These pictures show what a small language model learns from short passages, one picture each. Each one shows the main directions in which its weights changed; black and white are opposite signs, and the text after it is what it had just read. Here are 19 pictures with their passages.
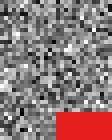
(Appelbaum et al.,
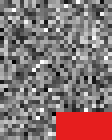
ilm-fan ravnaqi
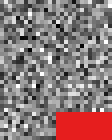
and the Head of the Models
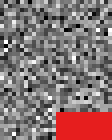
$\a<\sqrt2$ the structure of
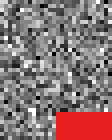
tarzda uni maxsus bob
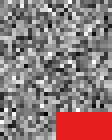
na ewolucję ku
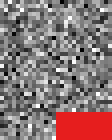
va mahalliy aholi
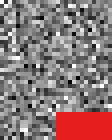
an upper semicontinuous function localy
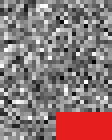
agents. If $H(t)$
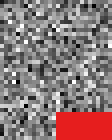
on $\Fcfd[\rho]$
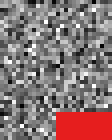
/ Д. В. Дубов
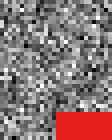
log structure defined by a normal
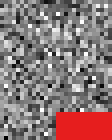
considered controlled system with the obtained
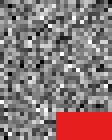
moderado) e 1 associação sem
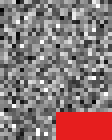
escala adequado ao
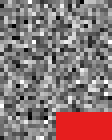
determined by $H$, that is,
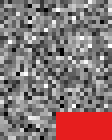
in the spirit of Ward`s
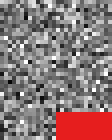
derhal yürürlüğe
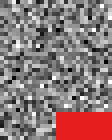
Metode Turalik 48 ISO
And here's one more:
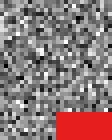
in order to prove Theorem 2.2.2,
